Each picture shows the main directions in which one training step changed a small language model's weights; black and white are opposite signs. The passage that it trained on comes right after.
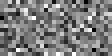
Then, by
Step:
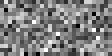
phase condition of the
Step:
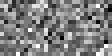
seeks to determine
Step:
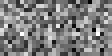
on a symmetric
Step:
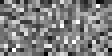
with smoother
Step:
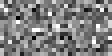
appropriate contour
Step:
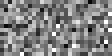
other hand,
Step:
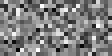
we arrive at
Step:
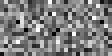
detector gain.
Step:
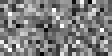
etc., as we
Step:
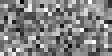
and methods} This study
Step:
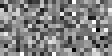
the 10 web
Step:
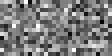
the osmotic
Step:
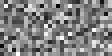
of a narrow
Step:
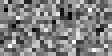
mode provides a
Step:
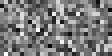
measurement scheme for
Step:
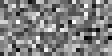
K. They were
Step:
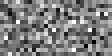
current collider
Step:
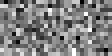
can be converted
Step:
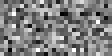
is now clear
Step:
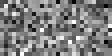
for PDE is
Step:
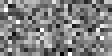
three datasets by
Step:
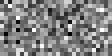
overlap in one
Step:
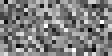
in the KG.
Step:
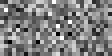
analysis.} from the evolution
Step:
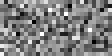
function remains fixed
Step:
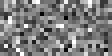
z_R$) with
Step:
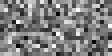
were: particle mass
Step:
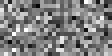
order to get
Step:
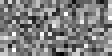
form a matrix where each
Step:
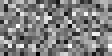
to blow up.
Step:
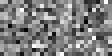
are signatures of
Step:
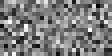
\, \sin {\tilde
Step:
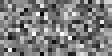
In free space,
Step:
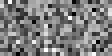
problem as one of
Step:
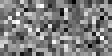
(which have an
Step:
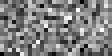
are called with
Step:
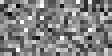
and governed
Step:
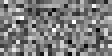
recovery is also
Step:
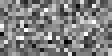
To minimize this
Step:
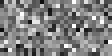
theory to find an
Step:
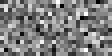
optimized measurement
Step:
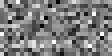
limit first, see
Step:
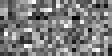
normalized actual
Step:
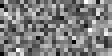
the absolute temperature
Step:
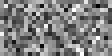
of the static
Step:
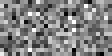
GGA used in
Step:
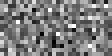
ratio between the localization
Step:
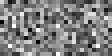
Simple estimates
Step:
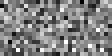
the equations for their
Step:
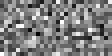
been partially
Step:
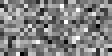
the maximum width
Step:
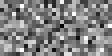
bin. This term
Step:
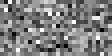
network configuration
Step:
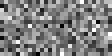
the tight
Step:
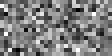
this $\alpha$ phase
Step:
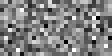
are defined as in
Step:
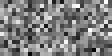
of whether the
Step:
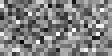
present in the massless
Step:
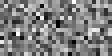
of $d{\hat
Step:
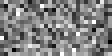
we are interested
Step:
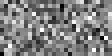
for all events and
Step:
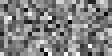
a half
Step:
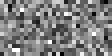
control (mice
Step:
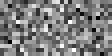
very well with the
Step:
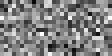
entropy for large
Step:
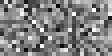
rate times the
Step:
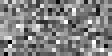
being negative
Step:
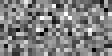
computed directly with
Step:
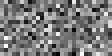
mass of the radion
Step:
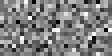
dotted line
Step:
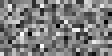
In our case, the
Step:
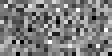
of an effort to
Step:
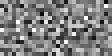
conclusion that our
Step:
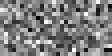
Rep. {\bf
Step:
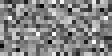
yields more
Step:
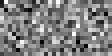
phase diagrams
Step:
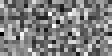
effective magnetic field,
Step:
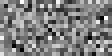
and stability of
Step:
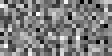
only the algorithm.
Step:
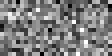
Lengths are
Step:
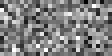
the thought of
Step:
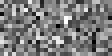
$B$ and
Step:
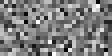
corpus with
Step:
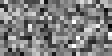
the N9 network,
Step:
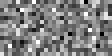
Recent studies
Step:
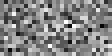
is made by
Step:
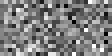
is interesting to
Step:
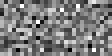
us now look
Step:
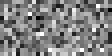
we restricted our
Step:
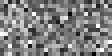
for different values of
